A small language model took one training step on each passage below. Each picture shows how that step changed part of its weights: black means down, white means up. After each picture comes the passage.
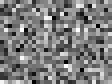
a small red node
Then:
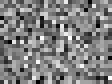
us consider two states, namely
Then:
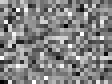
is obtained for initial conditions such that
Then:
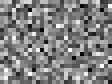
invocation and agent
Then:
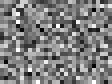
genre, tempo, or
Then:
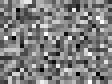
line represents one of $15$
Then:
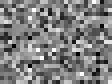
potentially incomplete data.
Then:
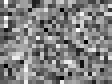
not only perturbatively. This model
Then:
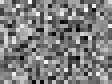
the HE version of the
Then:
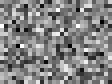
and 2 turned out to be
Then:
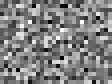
this text. Note that in
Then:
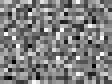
in opposite
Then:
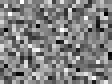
stringent size cut
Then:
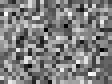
is first type. The
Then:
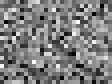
contact angle of
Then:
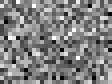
data mapping algorithm
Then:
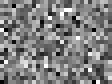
projection factor for four
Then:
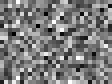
hot subdwarf
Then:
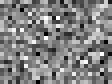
of nodes at each
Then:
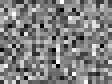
has the effect of suppressing the
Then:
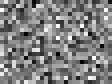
luminosity classes
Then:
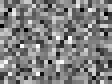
pathway followed by the
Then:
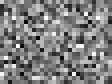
0.8 eV of the
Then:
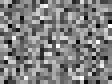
place. **Figure
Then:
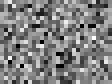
We anticipate that a
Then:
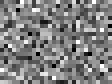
additional 23--61
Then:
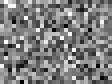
is occupying. Since the
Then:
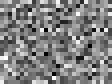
in the $\overline{MS}$
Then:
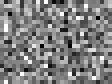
trigonometric ECM
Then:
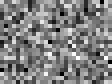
winding numbers, due to
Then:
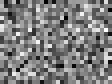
the thermodynamic electron density.
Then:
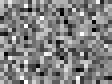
erasure semantics would
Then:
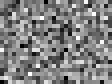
the additive Gaussian
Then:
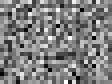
in a program are worth
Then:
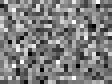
particles in their oxide form.
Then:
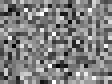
determined directly from nonlocal
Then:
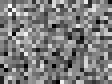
two main camera
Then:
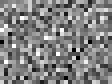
for SQPT, as
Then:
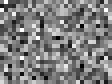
result shows that the initial value of the
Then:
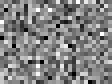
where $\alpha_i$ are the
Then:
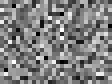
provide critical tests of
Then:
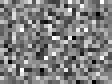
particle number dependence of energy
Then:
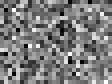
Cerezo studied hemp
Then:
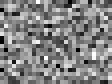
demonstrate the theoretical
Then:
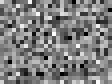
the 2D peak line
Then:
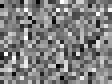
needs to consider the sum of two
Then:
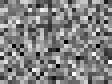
terms in performing the integration by
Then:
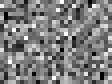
logarithmic singularity
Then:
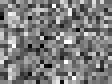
state has been found having a
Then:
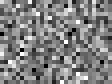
the spectra of these systems are
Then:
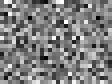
identified that the Y-cut
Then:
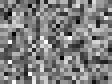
basic concept of any
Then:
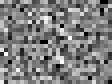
of the electric field and
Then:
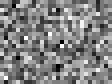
realize a full-scale
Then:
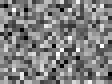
tight integration
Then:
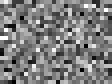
reflector design when combined
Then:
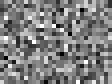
The complete compression step is
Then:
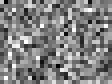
frequency~$\omega_0$ and
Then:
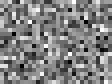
while literature values typically
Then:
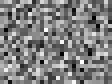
in figure (4) are obtained
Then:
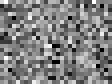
a key underlying point in
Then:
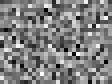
$B=0$ of the
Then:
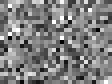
between round boundaries.
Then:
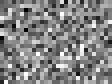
In addition to the need to extend
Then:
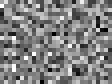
consider both discrete and
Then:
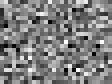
line. On the energy level
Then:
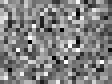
conditions, which may not capture the
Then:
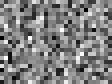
too thin to be the result
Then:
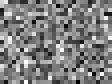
member. In the cases
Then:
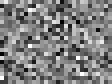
fitted Gaussian model
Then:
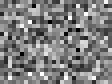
this work came in part from the
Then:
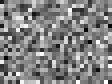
interactions among unstable
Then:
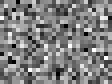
arm exhibits clear
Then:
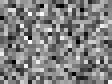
) to extract data from
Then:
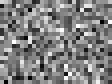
to be constant with height. The
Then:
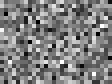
cells, which are
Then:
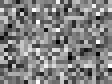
increase rapidly as
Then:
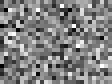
We plot these as a function of
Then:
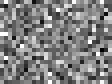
governed by the total
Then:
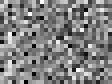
in this investigation.
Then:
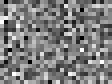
University, Wuhan,
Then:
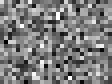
allocation of critical
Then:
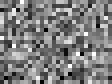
reliable content is
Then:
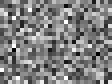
using EEG data.
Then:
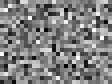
If systematic and foreground
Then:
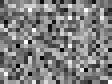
4)}\nonumber \Big(
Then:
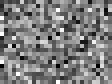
process negatively affect the
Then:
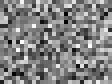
same behavior. Moreover,
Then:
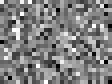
$\Omega$, at the final
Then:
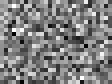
the dust lanes.
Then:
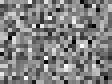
$w_2$ are their corresponding
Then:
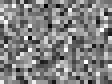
metric possesses
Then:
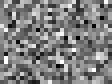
by the outer control.
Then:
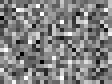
. \nn \eea
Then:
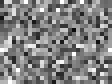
confirmed by the recent
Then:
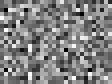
As we know that CMEs
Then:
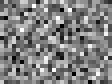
fields in ISM tend
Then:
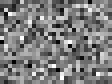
A brief discussion on the
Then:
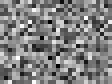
both the inverse temperature $\beta$
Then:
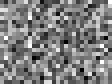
gappy penumbra or
